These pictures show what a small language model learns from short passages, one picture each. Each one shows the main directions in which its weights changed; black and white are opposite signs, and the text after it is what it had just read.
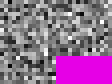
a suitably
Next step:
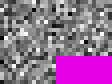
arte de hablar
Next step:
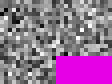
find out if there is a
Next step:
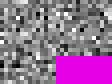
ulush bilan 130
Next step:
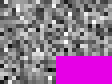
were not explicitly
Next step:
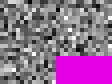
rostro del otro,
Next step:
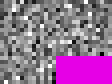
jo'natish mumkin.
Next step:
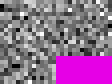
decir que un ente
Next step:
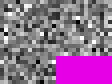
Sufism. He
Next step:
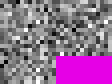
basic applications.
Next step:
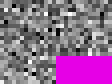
va turli xil
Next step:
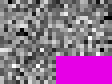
Ocean science by
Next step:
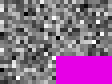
Research design Population
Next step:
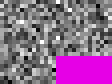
ser artista,
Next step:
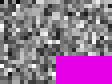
even converts them
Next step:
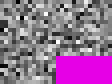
Barrier 7
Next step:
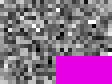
the foam was observed,
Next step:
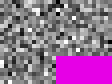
Vatanparvar, 2018
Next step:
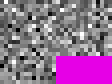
două ori în
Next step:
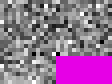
assessment practices for
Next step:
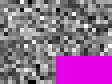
16 billion doses
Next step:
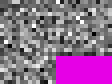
THYMUS IN
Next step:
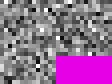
the i^{th} control
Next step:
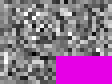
a lower H_p
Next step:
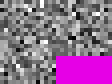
VARIETIES OF
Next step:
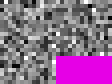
universiteti doktoranti
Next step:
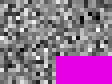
- System-level
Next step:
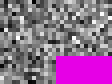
Management Classroom
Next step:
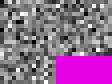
a cultural taboo
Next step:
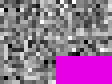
wild animals like
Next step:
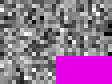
14. Walters,
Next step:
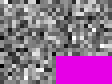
people were the pupils
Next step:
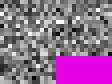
Хотя эта
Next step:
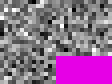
in enhancing the
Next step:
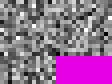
adecuados y sin
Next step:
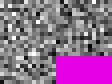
the incubation period based
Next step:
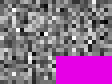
stated therapeutic
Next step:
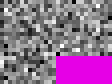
method is summarized in
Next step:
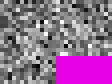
CCS Concepts
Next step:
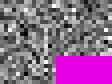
mas como um gesto
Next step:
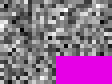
view to effectively
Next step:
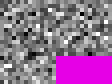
of professors to use
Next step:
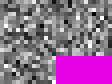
presenting with six
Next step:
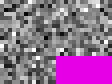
used to examine the data
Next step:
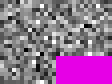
field of cognitive
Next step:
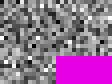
They are indeed
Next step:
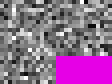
protons and the indole
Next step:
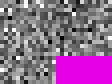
based on halitosis
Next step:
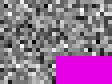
Material preparation,
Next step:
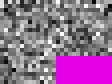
one at a time in
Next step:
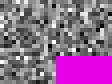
berilgan qatorni
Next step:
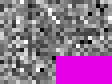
ділився з
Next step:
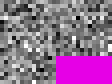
observaron los mayores
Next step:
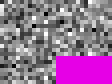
extraction process such as
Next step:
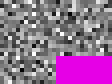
eso sí.
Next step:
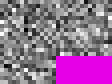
Strategy: Text
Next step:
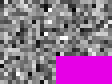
in order to determine
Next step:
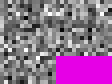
focused on European
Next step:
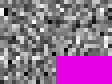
motor oil was
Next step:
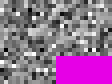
à la propagande
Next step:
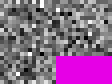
de materia y
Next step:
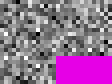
способностей у
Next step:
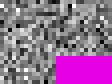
be called decreasing
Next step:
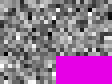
de la Ley del
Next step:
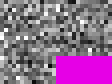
Resveratrol was
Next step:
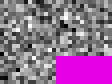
table, foot of
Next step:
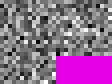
опыт. В
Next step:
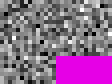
of glass formation,
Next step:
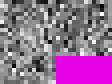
through M1 through M2
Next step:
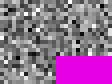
of crisis.
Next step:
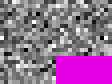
binoculars and
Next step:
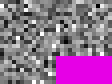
a célula
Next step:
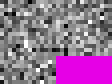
to be a good tool for
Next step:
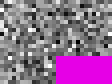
nos espaços
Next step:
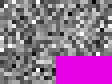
das concepções docentes sobre
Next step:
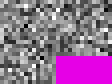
arguments might
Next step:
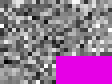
expression wasn't
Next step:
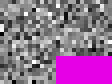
\right) \\ \leq
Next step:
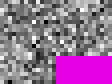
would be comparatively less
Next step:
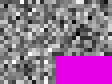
van financiële
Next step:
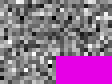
und Logopädin
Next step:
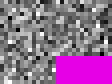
core in the form of
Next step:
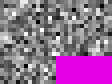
o'z tanasining
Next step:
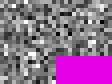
to love and longing
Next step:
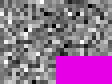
of the Naval
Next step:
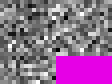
основні наукові
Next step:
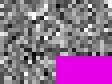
and Religion:
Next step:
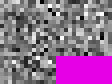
immense significance to
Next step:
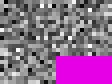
paper, we introduce
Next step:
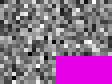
is the vector of control
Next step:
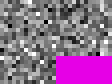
uncertainty in which
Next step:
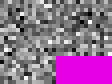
chloroform solution
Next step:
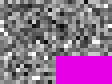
age, and gender was
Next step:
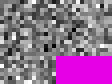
Social media can support different
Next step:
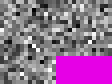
with local experts in
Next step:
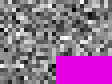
Close to 50
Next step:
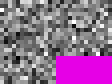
richting? Het
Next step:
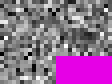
own immersive
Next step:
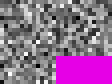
como principales factores de
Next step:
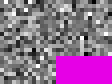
to the control group, this
